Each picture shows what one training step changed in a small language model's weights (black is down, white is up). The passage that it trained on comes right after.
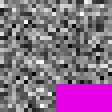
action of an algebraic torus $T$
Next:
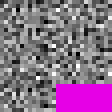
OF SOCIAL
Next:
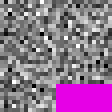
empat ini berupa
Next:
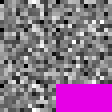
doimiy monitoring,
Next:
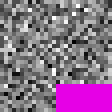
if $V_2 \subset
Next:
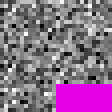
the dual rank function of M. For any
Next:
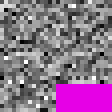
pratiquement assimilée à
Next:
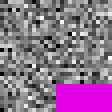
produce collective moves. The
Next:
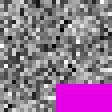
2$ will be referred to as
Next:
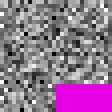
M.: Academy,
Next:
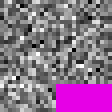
by `analytic properties', is
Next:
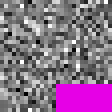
distribution is only symmetrical with respect to the
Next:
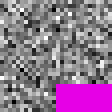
forcing amplitude
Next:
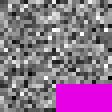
(by showing all the coefficients of
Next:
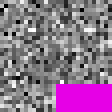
de implementação do
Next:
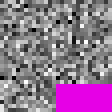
Productos Naturales.
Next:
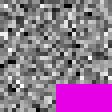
jurídico y por
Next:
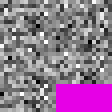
que explicava que quando uma
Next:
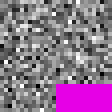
by $$ \phi: X\longrightarrow
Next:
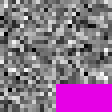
transition function $x\mapsto
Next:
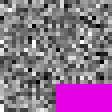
Teacher: Ja. 65
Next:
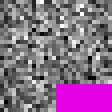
Таким образом,
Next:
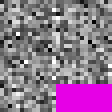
langkah akhir
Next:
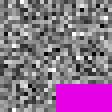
forma efetiva durante os
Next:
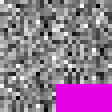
darajasi EO‘K
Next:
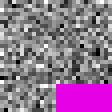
in the Novel*, 28.
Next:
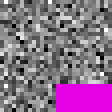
syllogism, according to
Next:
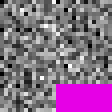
\text{ Па}, \quad
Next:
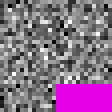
от качества начального
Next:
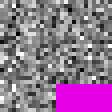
фоизи, арпанинг
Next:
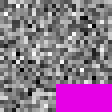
equation for $\mathbf{k}$ which will
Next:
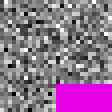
property \prop{N'}
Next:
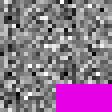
que si no su padre; que
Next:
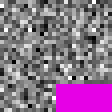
since it would result in lower torque
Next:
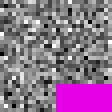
na gestão de risco em
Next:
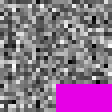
Os dados relativos a
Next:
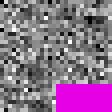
Barniz Negro B de
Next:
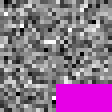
pas être interprétée
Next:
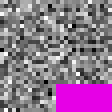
bairro — quase todos
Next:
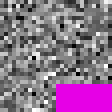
(iii) heuristic,
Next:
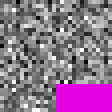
e genéticos, enquanto
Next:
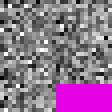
los órganos vitales,
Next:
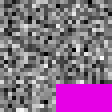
форме; – введение в
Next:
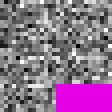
an infinite collection of 1D
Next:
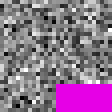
the square lattice, the traditional
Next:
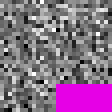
of the invariance of the metric under
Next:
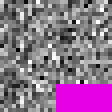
изданий, применение
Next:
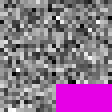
desinformações amplamente
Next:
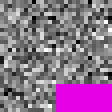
with the \textit{stepping
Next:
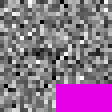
*material en prensa
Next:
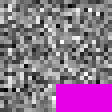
di dem û ciheke
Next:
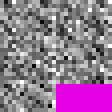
moderador importante que
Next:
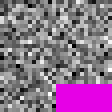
(taking a subsequence if
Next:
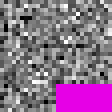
so'z bo'lib,
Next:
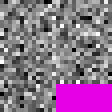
action preserves the natural integral affine
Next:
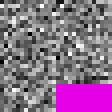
\eqref{p=1} and
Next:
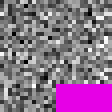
з активацією
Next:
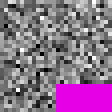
than to fit a particular cortical
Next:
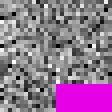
positive integer. For any real $\theta$
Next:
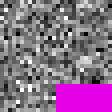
It was proved by Ruzsa and
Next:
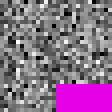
estableciendo cursos de
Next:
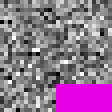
order. The map $\Psi\colon
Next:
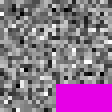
пар полюсов 4 Рис
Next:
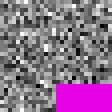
martingale to the original
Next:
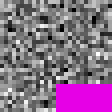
spaces introduced at the end of \S
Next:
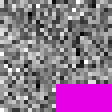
but not the velocity. Then,
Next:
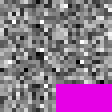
san'atda kishilarning
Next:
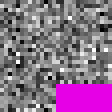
amalga oshirilishi
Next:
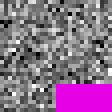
function on $M$. In an
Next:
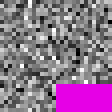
is the sidigraph with $
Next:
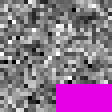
M\"obius function. Moreover,
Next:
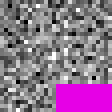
fuerza externa
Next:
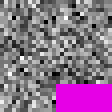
as $r$ or $K$
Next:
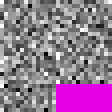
kuylanadi. Yoshlarni
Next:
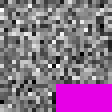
be another gallery
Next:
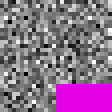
$k>2$, induction
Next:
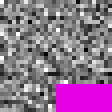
yondashuv texnologik
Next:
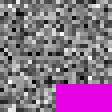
the poles of $\Gamma(z)=
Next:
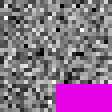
in the form \begin{equation}
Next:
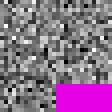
In {\em Complex and differential
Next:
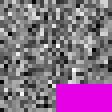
iets vertellen is
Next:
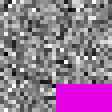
Palabras claves:
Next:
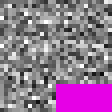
Al-Irfan di
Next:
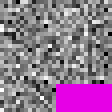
beradi. Abu Yazid
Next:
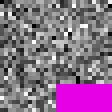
the $f$-grading by
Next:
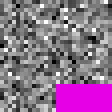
it was found that the resulting
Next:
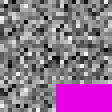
\bigl(\tilde A(\xi+
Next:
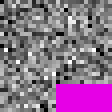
poderão estabelecer
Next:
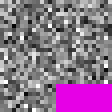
principle is allowed to hold.
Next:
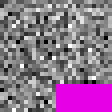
is mapped onto the
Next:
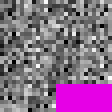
всего проступает
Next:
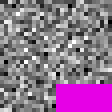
formulário como o ambiente
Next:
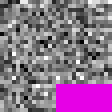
of weak solutions with finite energy on
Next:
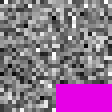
of Tonelli $-$then
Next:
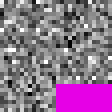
train flow volume passing through
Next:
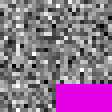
otras organizaciones» y
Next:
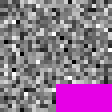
by the definition of $\lambda$, we have
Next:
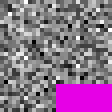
is computationally much less
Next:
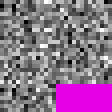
к общему решению
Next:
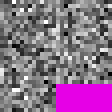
$L_1$ satisfy all
